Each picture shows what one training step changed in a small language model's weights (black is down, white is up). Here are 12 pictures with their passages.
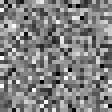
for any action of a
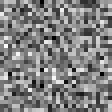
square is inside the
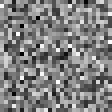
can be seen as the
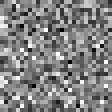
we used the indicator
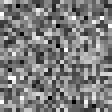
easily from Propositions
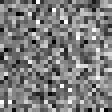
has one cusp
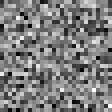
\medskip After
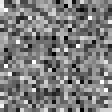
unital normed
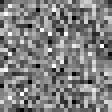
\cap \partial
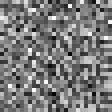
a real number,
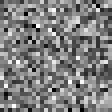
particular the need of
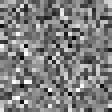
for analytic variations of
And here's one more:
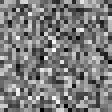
term in the square
